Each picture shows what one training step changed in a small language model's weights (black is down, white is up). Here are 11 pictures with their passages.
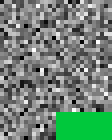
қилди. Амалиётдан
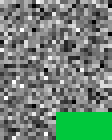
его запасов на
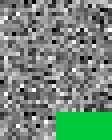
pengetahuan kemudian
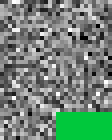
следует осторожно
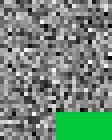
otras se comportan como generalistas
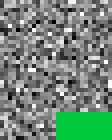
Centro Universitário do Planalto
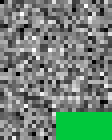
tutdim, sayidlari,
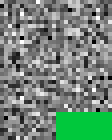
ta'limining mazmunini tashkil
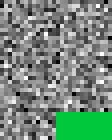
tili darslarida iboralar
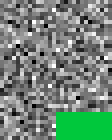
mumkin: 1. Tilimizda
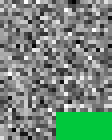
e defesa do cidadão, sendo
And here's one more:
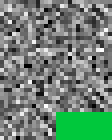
выделяет следующие
